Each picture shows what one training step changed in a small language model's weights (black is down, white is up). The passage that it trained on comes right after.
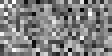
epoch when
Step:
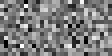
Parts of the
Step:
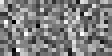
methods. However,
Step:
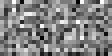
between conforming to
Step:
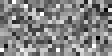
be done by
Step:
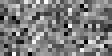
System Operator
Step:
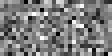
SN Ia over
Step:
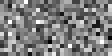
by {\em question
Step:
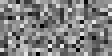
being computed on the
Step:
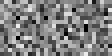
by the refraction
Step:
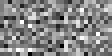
on several factor
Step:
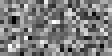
the other face.
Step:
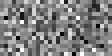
include radiation from
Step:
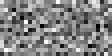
displacement rate
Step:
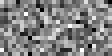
tailored to
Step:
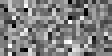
is drooled
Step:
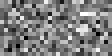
the analysis and discussion
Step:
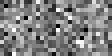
lower panel shows
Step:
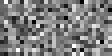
of country that we
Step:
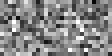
to be nonlinear
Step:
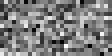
The participants were
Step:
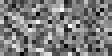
contributions and
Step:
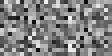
shown that the two
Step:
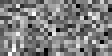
focus on the relevant
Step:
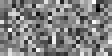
the characteristics of
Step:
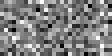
Lukas and
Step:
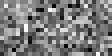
(which in
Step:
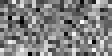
had no IOP
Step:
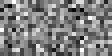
improvisation of
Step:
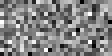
configurations are
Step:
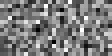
mL/h have
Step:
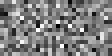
so the maximum
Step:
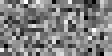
split in the current
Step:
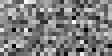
of the tensor
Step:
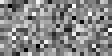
a second scalar potential
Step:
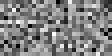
on the other hand,
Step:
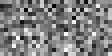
of approaches,
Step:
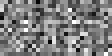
and if the fields
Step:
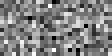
had a marginal
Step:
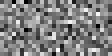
dye onto
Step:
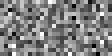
NV centers
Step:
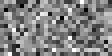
and economic development.
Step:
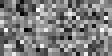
the 50 study
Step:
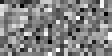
give the results.
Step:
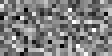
and its evaluation and
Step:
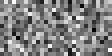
probe. To
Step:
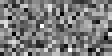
a block of the
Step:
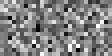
work, since the
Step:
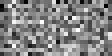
some important advantages
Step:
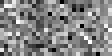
only in some test
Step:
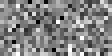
be carried out
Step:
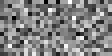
robustness of
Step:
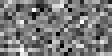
to factors including
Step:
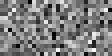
latency region from
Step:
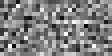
on the opinion
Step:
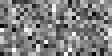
the relevance of
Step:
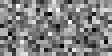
in Tuva
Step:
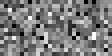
transformer in the
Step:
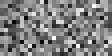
the explosion energy
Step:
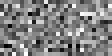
we'll discuss
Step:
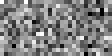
birds by
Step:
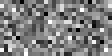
activate different
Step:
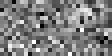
action becomes
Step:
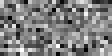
to train, which we
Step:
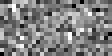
term is given by,
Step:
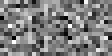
we may notice
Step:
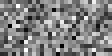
quantification of
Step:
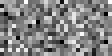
outside the
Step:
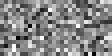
effects on developing
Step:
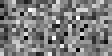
one of the areas
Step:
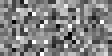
given order $\nu$
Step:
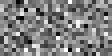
during relaxation is
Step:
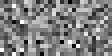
probes, the
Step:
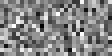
higher order modes.
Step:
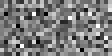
the democratic
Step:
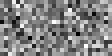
the learning process.
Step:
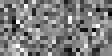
significance calculation.
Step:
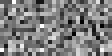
going back to
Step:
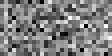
three gauge
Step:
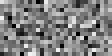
sides of
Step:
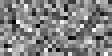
predictions. This is
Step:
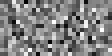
their system. 5.
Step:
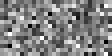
are used in the
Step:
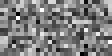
in the EUV
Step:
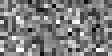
serves as a
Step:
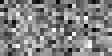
CDE's have
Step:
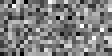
Study of a
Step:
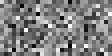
instruments or
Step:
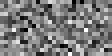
we aim to provide
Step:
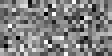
showed that the local
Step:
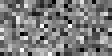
number of neurons
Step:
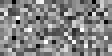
One parametric process
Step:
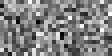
other numerical
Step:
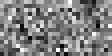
condensate in
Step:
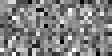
meson is
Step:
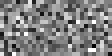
technologies have been
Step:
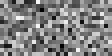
assertions we have
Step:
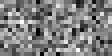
to produce energy from
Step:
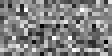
and thus conduces
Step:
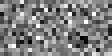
Physics \\
